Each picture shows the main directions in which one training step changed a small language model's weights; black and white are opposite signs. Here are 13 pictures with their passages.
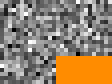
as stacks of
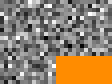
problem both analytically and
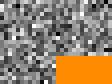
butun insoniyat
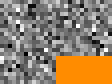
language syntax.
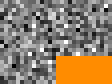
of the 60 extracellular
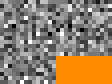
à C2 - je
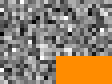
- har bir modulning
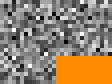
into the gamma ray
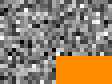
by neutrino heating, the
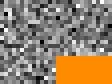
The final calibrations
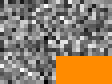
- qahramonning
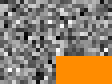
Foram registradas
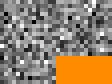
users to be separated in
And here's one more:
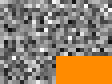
\quad &\text{ if
